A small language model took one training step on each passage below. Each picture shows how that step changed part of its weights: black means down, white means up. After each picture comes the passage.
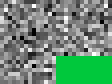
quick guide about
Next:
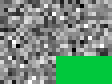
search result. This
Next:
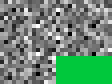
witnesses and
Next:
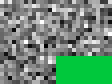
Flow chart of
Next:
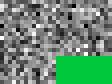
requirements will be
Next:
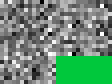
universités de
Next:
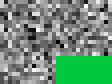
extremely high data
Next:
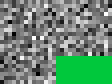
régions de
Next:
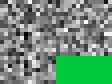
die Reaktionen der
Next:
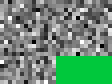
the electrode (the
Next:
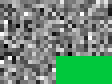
Vocabularies and
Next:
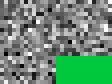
damage award
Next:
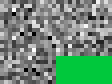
large scrub
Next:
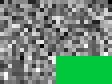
approach, especially
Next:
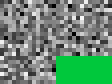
turk va koreys
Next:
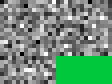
components. The results
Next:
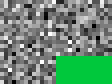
(Table 1)
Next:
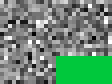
of Jilin University
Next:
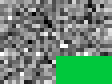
iar pentru
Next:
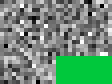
all or a number of
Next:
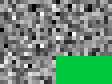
assessment processes.
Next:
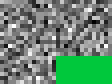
el tutor debe
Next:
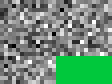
the chemical nature
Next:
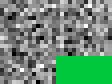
that have led to its
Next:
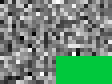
H₂ Gas in
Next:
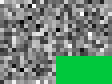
Casalini et
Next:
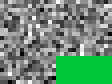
any other resources
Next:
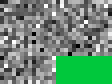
in PBS/
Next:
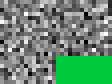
Furthermore, it
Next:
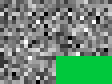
que han tratado
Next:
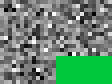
o saber e o
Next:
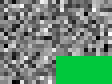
writing while
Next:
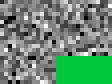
linear decrease
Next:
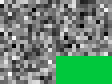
av verden. Å
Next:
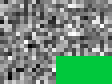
M NaCl
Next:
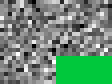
under exposure to
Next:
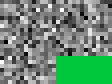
fencerows and
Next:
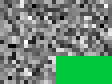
specific measures such as
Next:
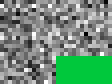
connection with
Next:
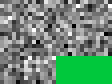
especialmente no
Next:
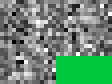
birinchi va
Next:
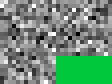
that support the findings
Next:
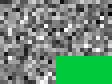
erkin bayon
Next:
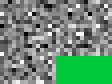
factors [6]. At
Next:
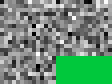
students at SMAN
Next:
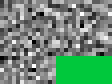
bilan qamrab
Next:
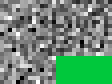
- Outro:
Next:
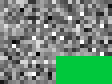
for a period of
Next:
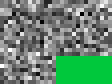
can be utilized in
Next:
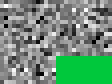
compact support.
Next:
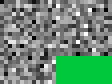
то, что
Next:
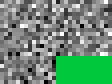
same time, for the
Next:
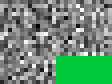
distance food trade
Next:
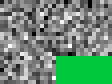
global problems,
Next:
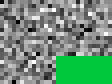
Russia for the group
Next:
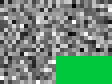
ранее, в
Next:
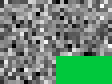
on vehicle
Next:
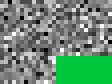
electric power
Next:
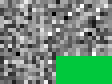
Current Science
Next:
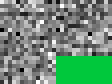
Additional Key
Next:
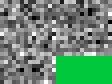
which the COs
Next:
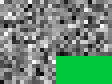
tail gas.
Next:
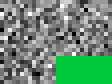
mould ones.
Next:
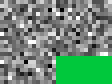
be the most effective
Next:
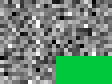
концепции и
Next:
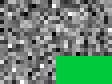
the correction factors,
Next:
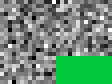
at the intersection
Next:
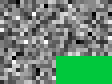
with Google
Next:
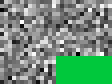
food. The three
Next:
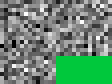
Déchets et la
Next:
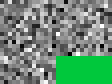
improve the quality of
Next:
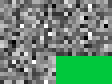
as "ilmi
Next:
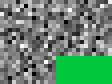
materials make learning
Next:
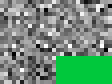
as customisation
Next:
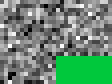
in govorcev
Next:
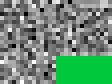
with the ultimate
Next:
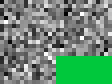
assisting them in
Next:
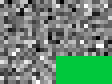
tax knowledge can
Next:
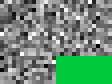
complicate the process of
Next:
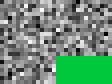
Science*, vol.
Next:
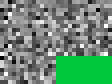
challenging and not
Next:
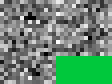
mamas e dos
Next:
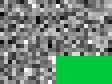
researchers are to increase
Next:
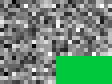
According to
